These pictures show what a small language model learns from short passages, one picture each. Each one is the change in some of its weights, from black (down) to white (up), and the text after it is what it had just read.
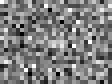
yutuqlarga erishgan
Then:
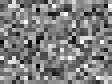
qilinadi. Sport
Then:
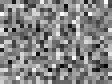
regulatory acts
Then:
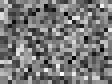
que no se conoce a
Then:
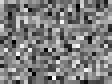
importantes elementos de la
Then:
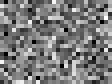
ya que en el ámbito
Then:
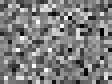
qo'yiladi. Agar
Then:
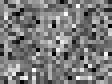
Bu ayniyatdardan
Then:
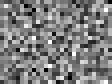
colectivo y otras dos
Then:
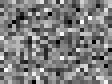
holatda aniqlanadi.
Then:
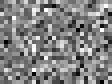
Mehmed Efendi ve
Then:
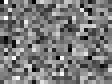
medida que avança pelo
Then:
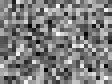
que se relaciona no meio
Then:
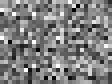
mashqlar turlari va
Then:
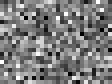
- ут -] Figura
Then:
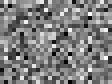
zamonda musulmon
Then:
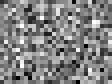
графики изменения
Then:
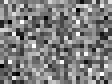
(СОЭ и/или
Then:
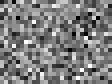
Geschichte, den
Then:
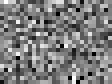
діяльності пов'язане
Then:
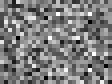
el fin de analizar los
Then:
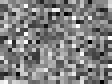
*The diagnosis of
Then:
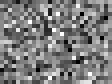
chefe do executivo
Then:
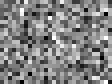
мероприятий и
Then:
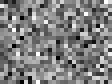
مركز دراسات
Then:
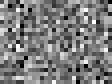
Х., Зокирова
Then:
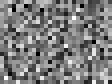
pelos órgãos
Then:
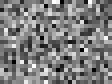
or Latin America
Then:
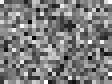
dan fungsinya.
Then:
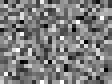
fiable à cause
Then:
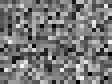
измерения длины
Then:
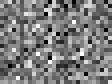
янз байдал
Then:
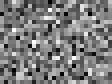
quanto no meio educacional,
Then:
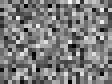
surish kompetensiyalarini
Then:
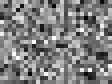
muhit omillari va
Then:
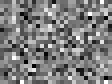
: Alfabeta. -
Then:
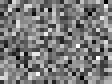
por meio do mercado e
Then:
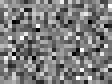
Bemor birmuncha
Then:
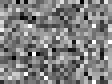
акцент в период
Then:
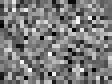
laksana atau tata
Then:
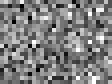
tushunilishi kerak,
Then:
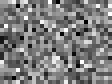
животных даже при
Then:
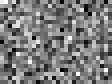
caracterizado por ser
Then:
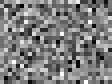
qobiliyati hamda
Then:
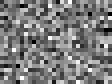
Especial. Palabras
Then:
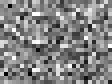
berbagai pihak,
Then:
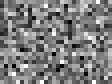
katkıda bulunmakta
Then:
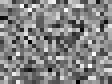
в тех случаях,
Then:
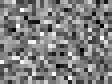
of museum expositions
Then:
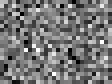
dan diatasi terutama
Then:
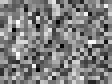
individus mais, en plus,
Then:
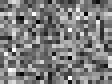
for cropping of
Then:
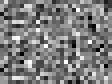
fanlari doktori (DSc)
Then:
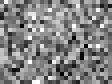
чисто внешним
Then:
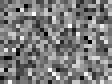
pasca spinal anestesi
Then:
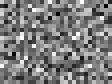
zu einem geplanten
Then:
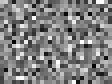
1 souvisí s
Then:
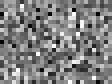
rivojlanishga ta'sir
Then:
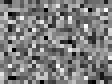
dia saber quiero si
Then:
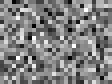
from the one in which
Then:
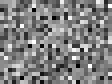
methodisch an. Im
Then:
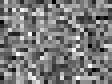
Luana Alencar de
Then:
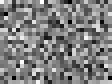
sobre o tempo, nos
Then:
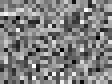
his qilishning oddiy
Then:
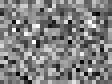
exclusiva, para
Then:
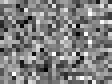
// Universum: технические
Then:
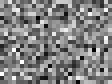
срезе языка
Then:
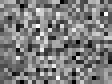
- Светозарский
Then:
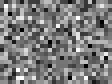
“Le digo que lo
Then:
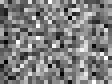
dengan menggunakan Metode
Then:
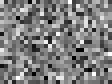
de vacinação do
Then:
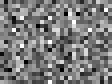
ríos del estado por
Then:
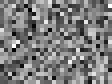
бути цікавими та
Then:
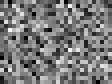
кўтариш бўйича
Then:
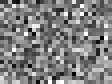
*The Concept of
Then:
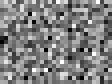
da ação do tempo ou
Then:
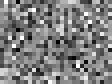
texnologiyalarining bir necha
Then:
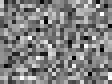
2019. O estudo de caso
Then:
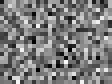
moral cristã sobre a
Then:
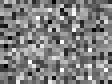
desde una perspectiva humanista y
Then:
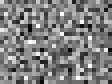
Agar inson biror
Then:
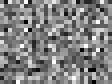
enfoque mais recente de
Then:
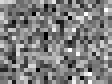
hace con los recursos
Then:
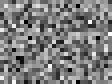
politexnik ta‘lim
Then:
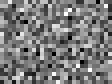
ou antecedentes
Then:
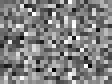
Information is provided on
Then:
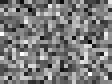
o que tem ficado cada
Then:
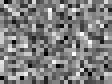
de la conflictividad en
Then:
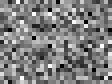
eng keng tarqalgani
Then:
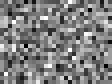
in M. Stabej.
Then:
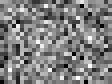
Rumah Sakit
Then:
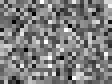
violência. Quando a
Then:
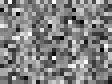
contacto con lo
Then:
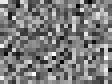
estruturais⁷ iniciadas
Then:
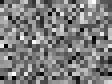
axborotni, ya'ni
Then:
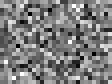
прийнято рішення
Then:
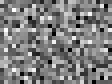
firibgarlik sifatida
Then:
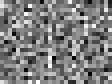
conciencia de cuál es
